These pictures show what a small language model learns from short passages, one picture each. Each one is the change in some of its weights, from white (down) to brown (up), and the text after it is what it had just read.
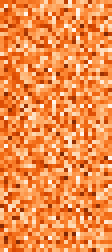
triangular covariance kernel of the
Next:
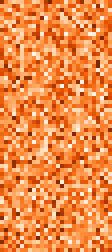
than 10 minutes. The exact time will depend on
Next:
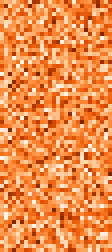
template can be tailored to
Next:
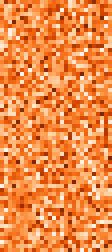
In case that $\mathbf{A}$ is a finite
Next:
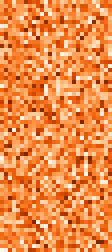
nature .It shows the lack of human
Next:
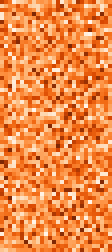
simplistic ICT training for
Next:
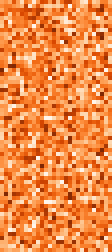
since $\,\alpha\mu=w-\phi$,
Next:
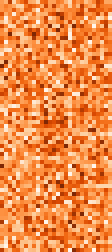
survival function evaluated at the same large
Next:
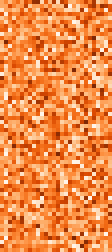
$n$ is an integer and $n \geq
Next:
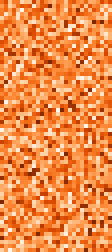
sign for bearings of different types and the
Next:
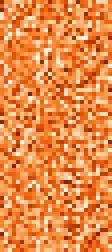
of the findings The study finds out the
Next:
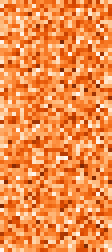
\frac{\jednadvadec f
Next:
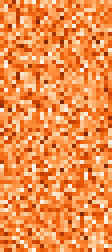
we prove a fixed point estimate for an endomorphism
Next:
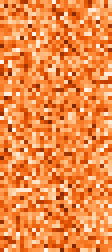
(except for a number of physicists,
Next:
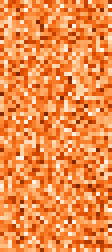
on the other hand, ranked the standard
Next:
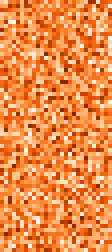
of G{\" o}ttingen, but,
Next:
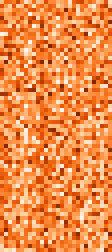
reduce the problem of linear separation of
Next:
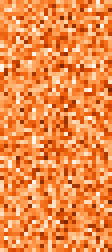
up data structures for the small least
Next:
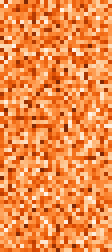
some degree of standardization and will occur
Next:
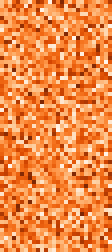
understood everything and confirmed their
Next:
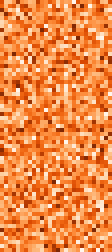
model using Revenue, Usage, and
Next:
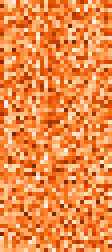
that the performance of NICED is
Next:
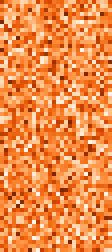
as before, then there is a natural choice
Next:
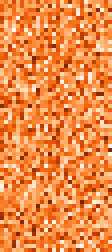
cultural diversity but also to the
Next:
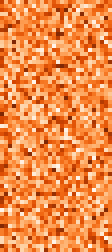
work in the form of a seed funding
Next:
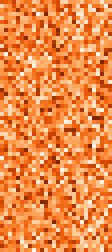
method and UV spectrophotometric method
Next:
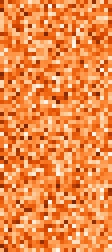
adjustments in farm management and
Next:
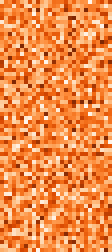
Define $\HH( \Sigma,
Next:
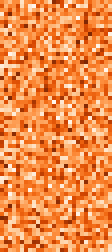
reminiscence; (7) contrast
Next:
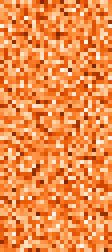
worth noting in the context of an
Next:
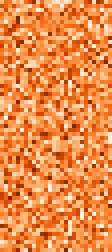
the limit $$ \lim_{N \ra
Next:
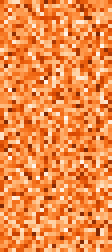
both higher than 0.90; and the single
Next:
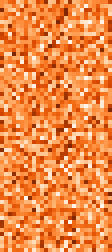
selected to meet with the communities at the
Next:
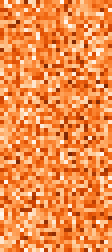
image to the {right} is a zoomed
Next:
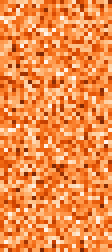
are eigenfunctions of these operators.
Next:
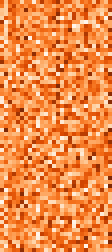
genus *Ageratum*,
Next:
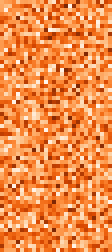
agent to search in the inventory and
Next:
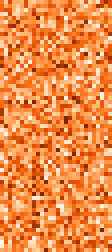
may be traced back to the seminal
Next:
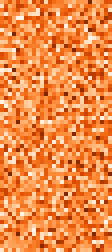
are available to handle big sequencing
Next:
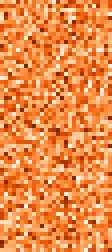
and scenarios S3–S5, on
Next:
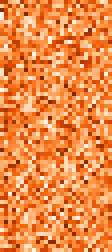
the exploration of published
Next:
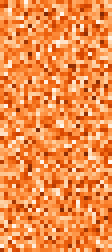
{\em cf-spaces}. We shall
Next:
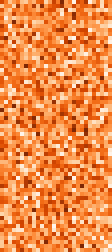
is a minimum FD-code of
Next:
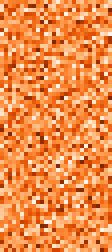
fluoride toothpaste,
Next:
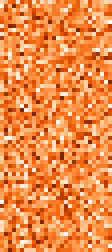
maintenance costs of the entire
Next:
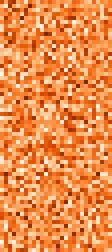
the most prominent. Those two
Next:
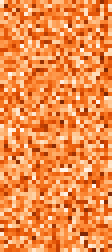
a bijection and $T_{\mathbf{a}}$
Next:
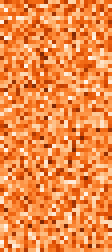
from Facebook, Twitter,
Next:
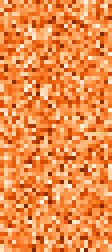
spectrometer, although 291 there
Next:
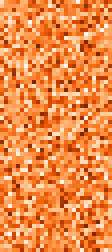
5: Open your web
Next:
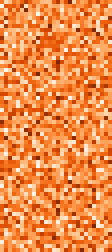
clustering occurs in the
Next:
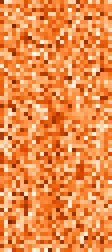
carry out oil and bioactive
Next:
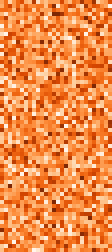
loss of smell and taste
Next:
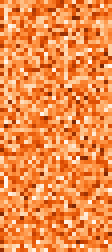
on local blade Reynolds number are
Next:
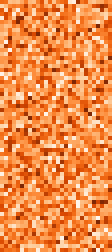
section \ref{3racional} are in
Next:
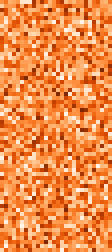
similar to the shape parameter of an
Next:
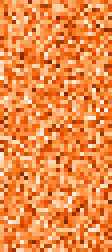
the corresponding bus protocols and collect data
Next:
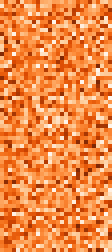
% \caption{Initial Power
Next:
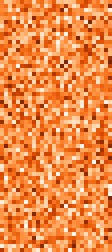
Geometrically, this means for example that
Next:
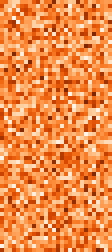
The cat and the mouse will then interact
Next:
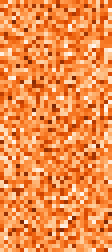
burden of neurologic
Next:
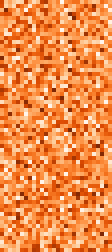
the classroom, however, can be significantly
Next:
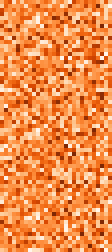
\begin{verbatim} i8 :
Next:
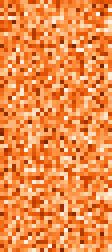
same time, it also acts as a
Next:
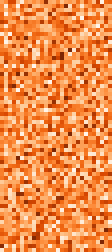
a share of approximately one patent
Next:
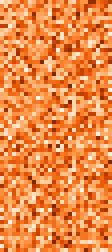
muscle; EMG), and
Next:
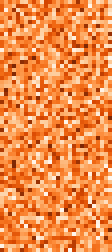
group then in control groups. The mean
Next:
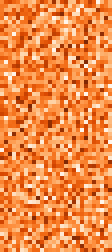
measure such that $P\ll \mu$ and
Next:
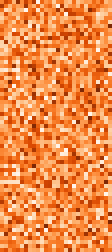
to a simpler one. Now, we only
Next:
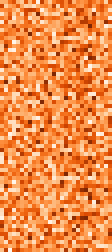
chronicle the golden
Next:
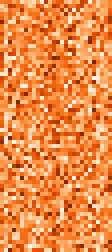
water, in which bilayer formation
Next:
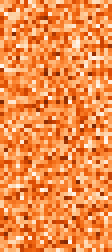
mesoeconomic model has been proposed by
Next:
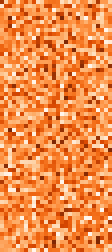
le nombre des cat\'egories
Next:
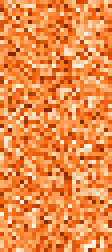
EU but targeted by the
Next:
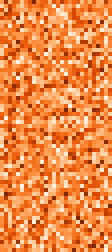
\\ \hline 4 & $\dst \quad
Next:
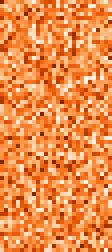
using emissions-driven net zero
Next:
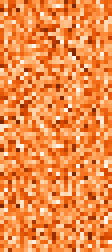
payment after workdone, and some
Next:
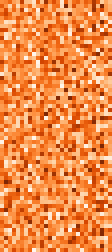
equation \eqref{eq:mom eq} is
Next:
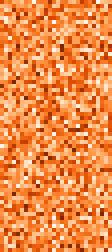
foundation topological *-semigroup with
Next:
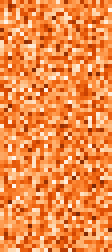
the Lab. All the data was
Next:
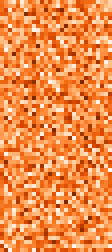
exemplar workflows in
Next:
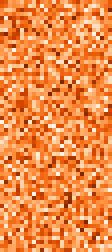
speed toward the 2030 Agenda
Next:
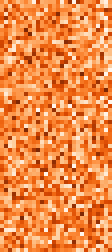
Energy Consumption, Economic
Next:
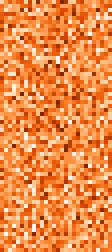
for the lower classes to quality
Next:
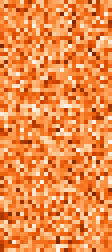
incident infections in rural South
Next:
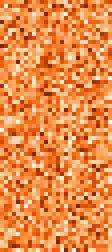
science and technology, (2)
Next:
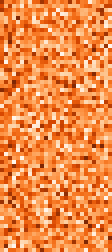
& \d_t a^\eps +\nabla
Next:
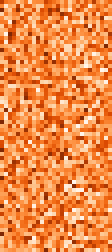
determined that the dental group with the highest
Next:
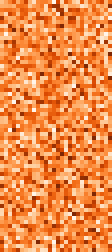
stress and its responses at the
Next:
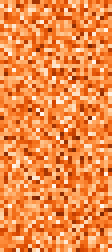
taken from them before the data. Sample
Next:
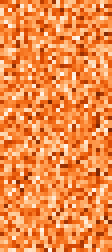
recovery [1]. The devastating
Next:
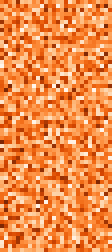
more general) proof. \begin{lemma}
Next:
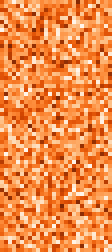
courses including a lack of
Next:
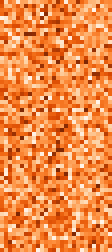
possible dimension for Abelian subalgebras of
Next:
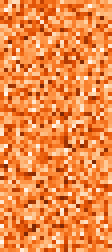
methods of the Association of Official
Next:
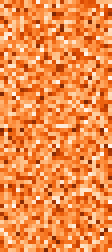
feedback management committee of the
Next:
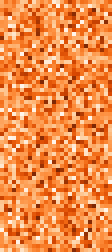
for $Z_{n,\delta}$ instead of
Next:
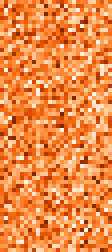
of Theorem~\ref{thm-power} is
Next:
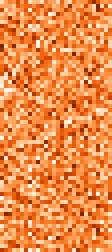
- 1732 bases. For the
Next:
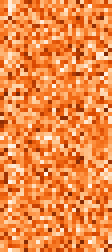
NMVOC Fig. 4.
